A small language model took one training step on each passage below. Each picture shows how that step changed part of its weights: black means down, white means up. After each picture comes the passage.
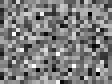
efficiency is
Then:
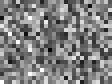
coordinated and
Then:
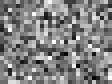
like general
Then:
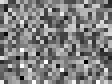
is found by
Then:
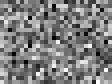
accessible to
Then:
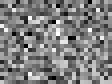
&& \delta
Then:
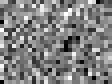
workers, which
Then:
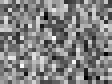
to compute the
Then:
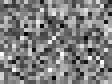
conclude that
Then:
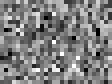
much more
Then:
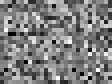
the chain with
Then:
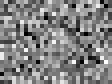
exist for the
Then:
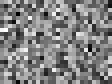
fraction of the
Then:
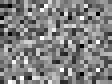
again performs
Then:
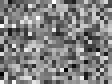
and those computed
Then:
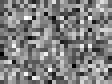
4D systems,
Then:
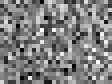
as symbolic
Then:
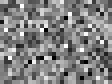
are seen in
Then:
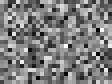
is it a physical
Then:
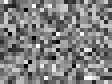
of looking
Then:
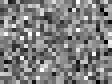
may affect
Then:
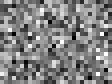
reduced to
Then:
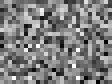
surrounded by
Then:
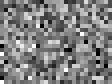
differential energy
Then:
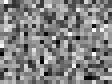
of a complex line
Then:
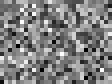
ghost is
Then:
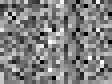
We conclude
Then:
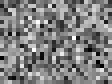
about $x
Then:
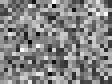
8 and the
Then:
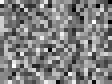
process. \item
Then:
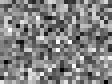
the integrated value
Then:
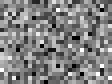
Our tool
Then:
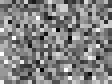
the decoder
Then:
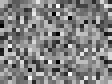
event rate after
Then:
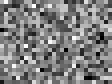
of 3D
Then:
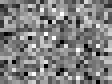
also obtained using the
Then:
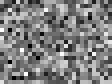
momentum is no
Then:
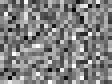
M. and
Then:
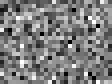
source does not have
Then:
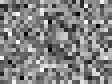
where we calculated
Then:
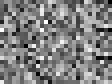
optimized using the
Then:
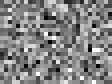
a quark and
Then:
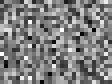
that Problem
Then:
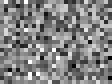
in \cite
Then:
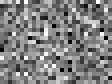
SRO parameters
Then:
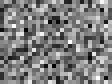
state functional
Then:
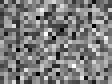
effector via
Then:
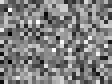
at the low
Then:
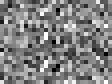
are acoustic
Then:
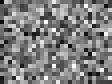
representation while
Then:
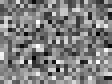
significantly as the
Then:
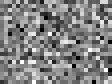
a sample of 200
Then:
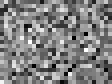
interaction. In order
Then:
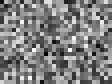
that controls
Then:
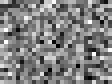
case of a
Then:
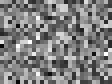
the spectral
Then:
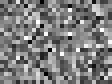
20 higher than
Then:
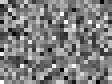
shows that the
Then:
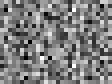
input from
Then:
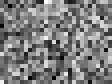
select an
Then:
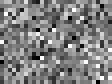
Our results are
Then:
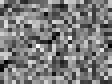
gas. In
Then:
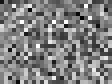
the YEs
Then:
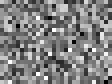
the symbol
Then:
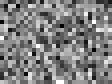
size, but with
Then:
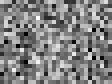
the structure from
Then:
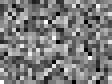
To show that the
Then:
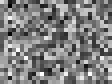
it is a
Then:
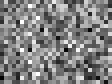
and pressure
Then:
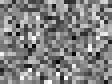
the observation of
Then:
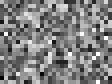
various values
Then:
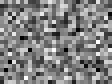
We stress the
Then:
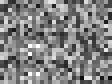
by the vector
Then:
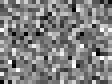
useful for
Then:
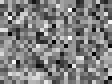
The mass of the
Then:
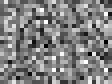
make a further
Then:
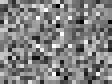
models. We show
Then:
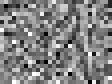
condition) and
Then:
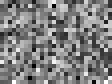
how the new
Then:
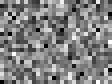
We note that
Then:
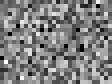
be modulated
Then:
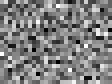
for targeted
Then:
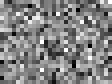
reduces to
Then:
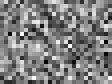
had massless
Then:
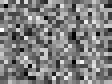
? \item
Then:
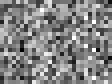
reference, shown
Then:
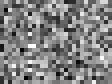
independent parameters
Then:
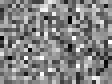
noise which models
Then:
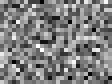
hole. The
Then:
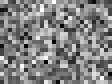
problem differs from
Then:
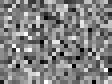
a scalar
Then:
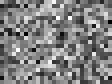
case when all
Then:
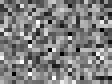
higher than the
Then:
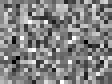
height of
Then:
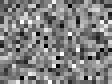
and low volume
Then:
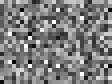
Section IV
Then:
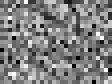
a $n
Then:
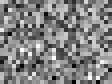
in the observational
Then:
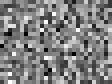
consider a mixed
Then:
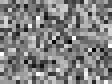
to the final
